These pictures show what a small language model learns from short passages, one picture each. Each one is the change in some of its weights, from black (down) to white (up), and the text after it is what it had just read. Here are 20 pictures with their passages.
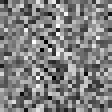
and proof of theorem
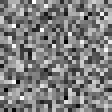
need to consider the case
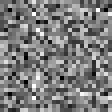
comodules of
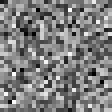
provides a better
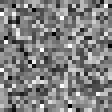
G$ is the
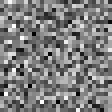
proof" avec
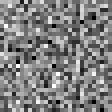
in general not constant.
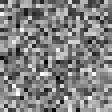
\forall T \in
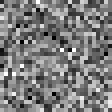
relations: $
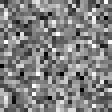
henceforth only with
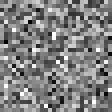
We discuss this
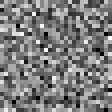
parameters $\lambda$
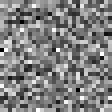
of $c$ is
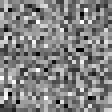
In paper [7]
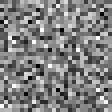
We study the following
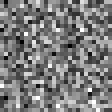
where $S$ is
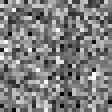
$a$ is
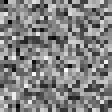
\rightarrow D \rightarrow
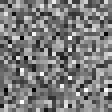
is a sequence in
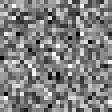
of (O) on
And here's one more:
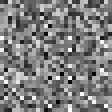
a new generalized
